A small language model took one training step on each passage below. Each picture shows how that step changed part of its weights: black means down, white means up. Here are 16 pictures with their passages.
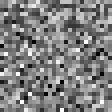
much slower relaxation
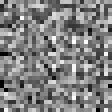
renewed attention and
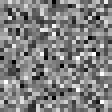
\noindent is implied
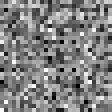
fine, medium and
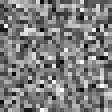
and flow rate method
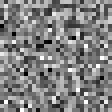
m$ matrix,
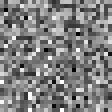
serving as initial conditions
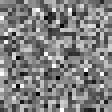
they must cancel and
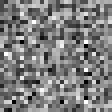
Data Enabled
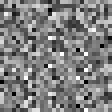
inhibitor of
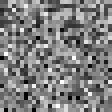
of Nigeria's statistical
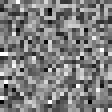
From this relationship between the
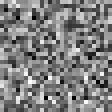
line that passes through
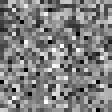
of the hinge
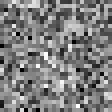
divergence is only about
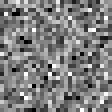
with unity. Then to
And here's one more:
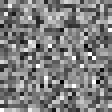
any $F$, any
